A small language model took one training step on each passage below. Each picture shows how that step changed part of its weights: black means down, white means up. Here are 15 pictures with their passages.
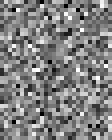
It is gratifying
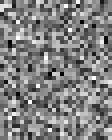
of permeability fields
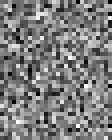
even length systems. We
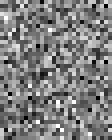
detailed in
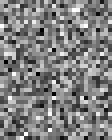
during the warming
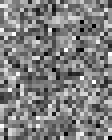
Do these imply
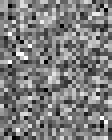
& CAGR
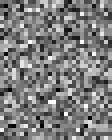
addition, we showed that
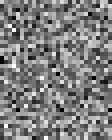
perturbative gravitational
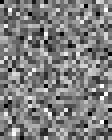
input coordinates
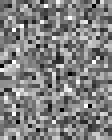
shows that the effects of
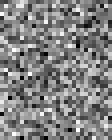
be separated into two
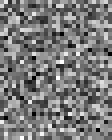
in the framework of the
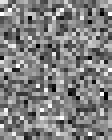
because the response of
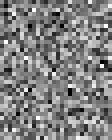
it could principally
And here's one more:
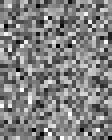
a 0 U U X X
